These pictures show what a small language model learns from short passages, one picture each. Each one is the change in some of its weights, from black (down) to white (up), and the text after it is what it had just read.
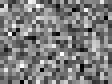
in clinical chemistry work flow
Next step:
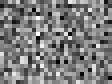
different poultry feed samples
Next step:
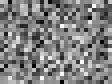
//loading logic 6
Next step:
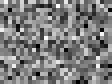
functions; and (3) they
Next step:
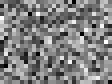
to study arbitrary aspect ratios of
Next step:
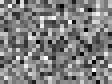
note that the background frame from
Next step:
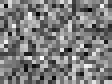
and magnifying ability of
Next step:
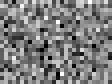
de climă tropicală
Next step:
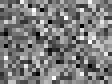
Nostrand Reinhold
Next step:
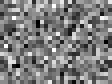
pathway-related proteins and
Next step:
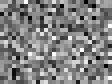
essentially stable. {\mtt
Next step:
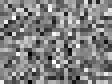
variable per channel. Every scan
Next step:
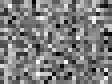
Rural Urban Total
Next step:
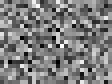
trend of collaborative authorship in
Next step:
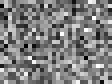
Based upon a simple contraction
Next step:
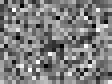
of Humankind*:
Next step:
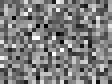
OF THE NETWORK
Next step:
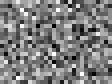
are three levels outlined
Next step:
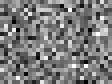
which differs substantially from
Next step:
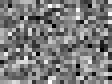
tiklanuvchi energiya
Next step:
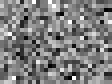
fairly easy for
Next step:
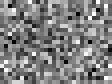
quadros, passavam a
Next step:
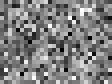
gradual reduction should take place
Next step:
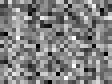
діти мають
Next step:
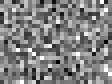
va O'zbekistonning raqamli
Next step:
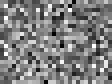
aqueous extract of
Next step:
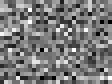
rely solely on
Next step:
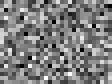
candidates in dwarf
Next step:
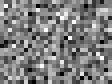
low $p_T$. The
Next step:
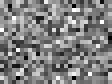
los márgenes,
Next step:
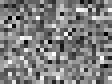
use of solar heated air
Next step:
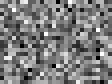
A Revista *OWL
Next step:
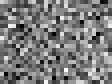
The calculated differential cross sections as
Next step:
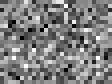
3. The content of indicator
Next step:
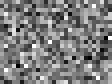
этого ядерная
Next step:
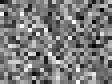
Aras Tinggi Secara
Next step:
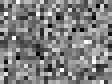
JavaScript implementation. To
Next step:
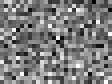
gauge dependent, but physics only depends
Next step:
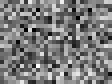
research topic. An image or
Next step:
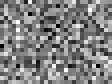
found .82 and Beck
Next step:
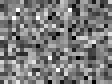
de la provincia, se
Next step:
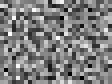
DM and CKD
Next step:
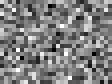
simplify the analysis, we assume
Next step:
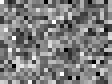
the high-speed regime
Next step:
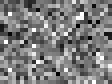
scale could explain cyber bullying
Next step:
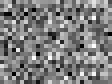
quality, data extraction, data
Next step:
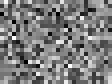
several models aimed at defining
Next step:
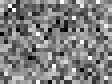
model where coupling strengths are constant
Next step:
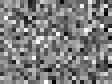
soru cevap ve
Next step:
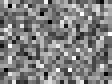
2003, Transition to
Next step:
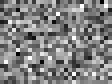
$\mathbf{x}$ and an
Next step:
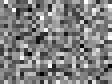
the so-called ${\
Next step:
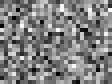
Perceived Academic Distraction
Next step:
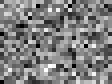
two user studies were carried out.
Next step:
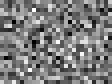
án này,
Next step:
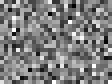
promulgação da Lei
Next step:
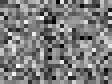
and LR are thankful
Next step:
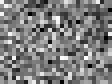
appear to be desirable,
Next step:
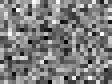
than less complex structures has been
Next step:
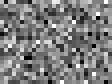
blow out the segments if
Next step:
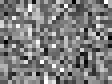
first two mass eigenvalues
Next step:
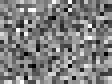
coordinators that play the role of
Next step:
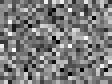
the well and sample surface was
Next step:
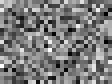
enterprises and national economies
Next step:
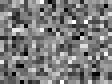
bo'lish haqida kichik
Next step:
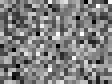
microwave emission of the
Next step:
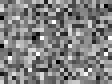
currently teaching urban planning and
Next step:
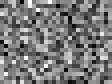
Aprender os valores
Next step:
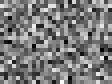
b~quarks with finite
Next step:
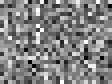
duodenal wall.
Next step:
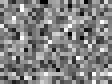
birga, platsenta
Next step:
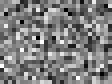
ikki martaga oshishi
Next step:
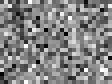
by comparing the vacuum wavelength of
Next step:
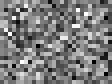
by D. L. Cox
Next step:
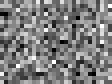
Terminal ``` $
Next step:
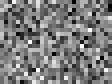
baseline flux corresponding to the
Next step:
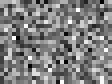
a Bayesian algorithm to compare
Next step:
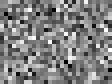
out at Polish Power
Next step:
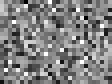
when the Q-values
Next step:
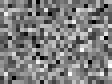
Tashqi iqtisodiy faoliyati
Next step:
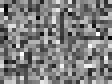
qarorga boshqacha fikr bilan
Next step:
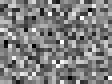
education; system-structural
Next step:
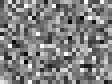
there was an error in the
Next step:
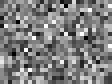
in großen Teilen
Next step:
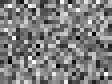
the ferromagnet because there is
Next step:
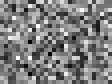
X^s \wedge d
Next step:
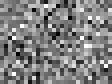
segment; together, they define
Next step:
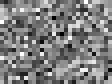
recomendaciones La selección
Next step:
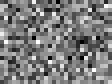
zat pengatur
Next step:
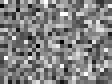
the internal quantum efficiency is developed for
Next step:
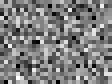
Nile). In addition, the
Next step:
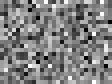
for traffic data trading simulations
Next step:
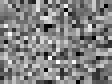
tajribaning birinchi yiliga
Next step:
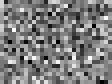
method was the best approach in some
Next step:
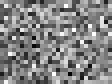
Covariance $\Sigma$
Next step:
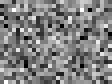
to be \begin{eqnarray}
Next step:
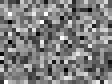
and economic value for as long as
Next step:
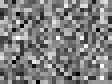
exoskeletons are used
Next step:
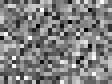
retroalimentación de los
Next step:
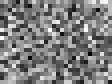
In DL scheme, a linear
